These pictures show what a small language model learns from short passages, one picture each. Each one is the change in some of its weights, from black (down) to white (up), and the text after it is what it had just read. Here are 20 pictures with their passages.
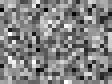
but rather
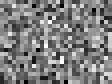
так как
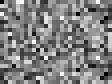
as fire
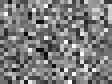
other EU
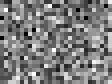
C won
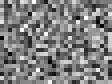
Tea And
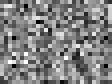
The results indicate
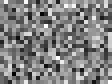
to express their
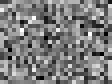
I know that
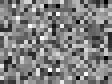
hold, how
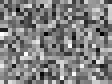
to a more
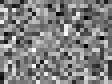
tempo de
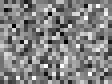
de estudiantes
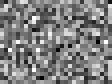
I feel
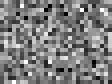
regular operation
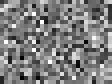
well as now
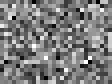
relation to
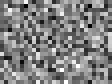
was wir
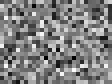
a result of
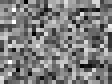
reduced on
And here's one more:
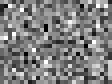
error of
